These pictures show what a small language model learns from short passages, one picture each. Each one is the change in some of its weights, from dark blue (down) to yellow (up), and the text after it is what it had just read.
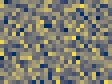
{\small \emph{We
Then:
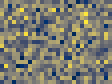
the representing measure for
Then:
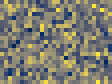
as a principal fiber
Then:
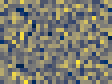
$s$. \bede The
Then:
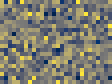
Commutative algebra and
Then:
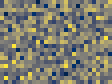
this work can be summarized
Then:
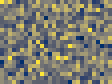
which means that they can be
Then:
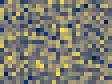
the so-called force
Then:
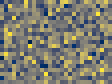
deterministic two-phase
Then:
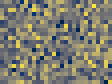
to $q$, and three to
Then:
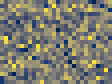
the notation $(I :
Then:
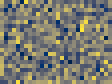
a periodic,
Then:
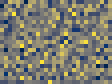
Proposition \ref{pro2}.
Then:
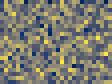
through the National
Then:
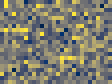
K-theory through
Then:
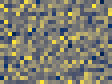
some of genus 3,
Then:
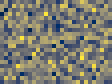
recursion relation to the
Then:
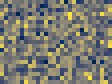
influence the work
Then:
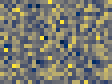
of corners of the type
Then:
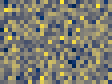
Poisson action with equivariant
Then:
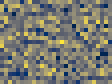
the second color. Now
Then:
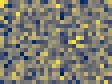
(iii) of Theorem
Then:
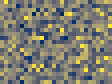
It is worth noting
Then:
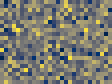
D2D trajectory
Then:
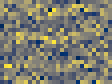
(3.center); \draw
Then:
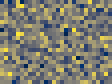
\end{equation} On
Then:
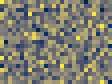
then there is a natural way
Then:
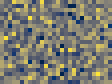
despite of the compact
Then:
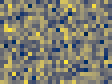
self-intersection number
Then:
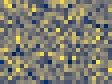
assumption $\delta\gamma >
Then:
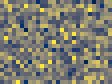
and get $\phi = -
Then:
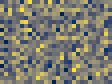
methods, multiscale finite element
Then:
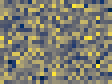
1 \mbox{ for all }
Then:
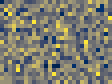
This modified process solves
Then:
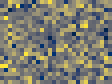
satisfy a large deviation
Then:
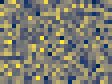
the first 50 numbers of
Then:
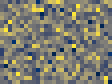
If $T$ is a set
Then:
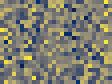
is provided by the following.
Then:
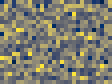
and $\eta$ converge to
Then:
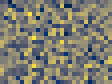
is based on the following fact
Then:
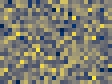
\small at St.
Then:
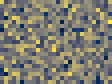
D., Excision
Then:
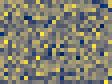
$\Sigma \in \mathbb
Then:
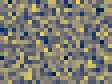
where $k=\min\{
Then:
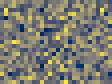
mistake in G.
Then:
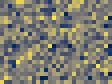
\textup{for all
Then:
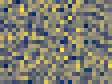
which case we assume that, for
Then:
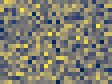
global sections. Hence we
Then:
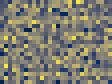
$$ In view of the
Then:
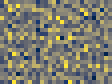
obtain $\lim_{m\rightarrow
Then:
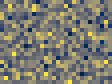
we can solve a sequence of
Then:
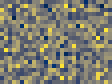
limit cycle of the
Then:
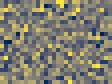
any Riemannian manifold
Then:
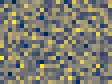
set $b$ containing a
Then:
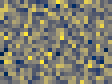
on the state and include
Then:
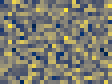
is at most~\(2
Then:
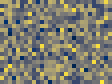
components are considered in
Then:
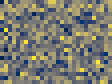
such that \[ F(X
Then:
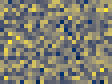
of \eqref{11} with
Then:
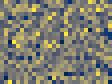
we shift notation and will
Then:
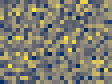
Lemma 1*, we have
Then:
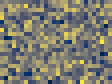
a real space form $\bar
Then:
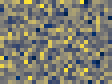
have a nice description
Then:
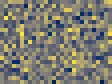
happen that $\langle
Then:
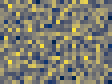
vertex in $T$ has
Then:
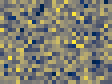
joined by an
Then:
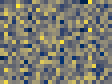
S=\pmatrix{A &
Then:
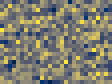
The Ricci tensor
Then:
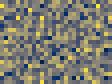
error in synthetic
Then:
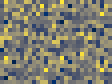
and the embedding space as
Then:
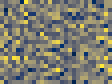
space, the bottom
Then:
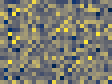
The solution is nontrivial and
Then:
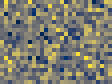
from $K_\flat$
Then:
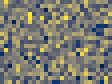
marginals of a
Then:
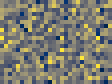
is homogeneous of degree
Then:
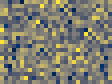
\tilde{c}] \in
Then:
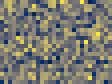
that we could use this
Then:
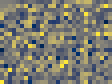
reduction is additive,
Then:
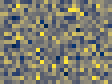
\alpha^2 \pm
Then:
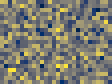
row are by design
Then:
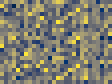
a symmetric monoidal
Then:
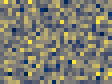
set of all corepresentation
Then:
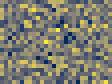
$N_v$, and the
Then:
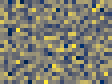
\end{thm} If there
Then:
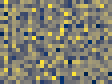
manifolds. Let \[
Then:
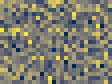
that $d$ is a
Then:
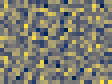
on the orthogonal group
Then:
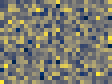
It can be shown that any
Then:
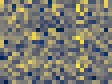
then, it is relatively simple
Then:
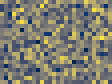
\kappa X\rightarrow Z$
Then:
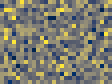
cannot be considered as
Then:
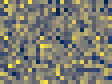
the lack thereof) of
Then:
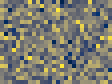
Markov random field with
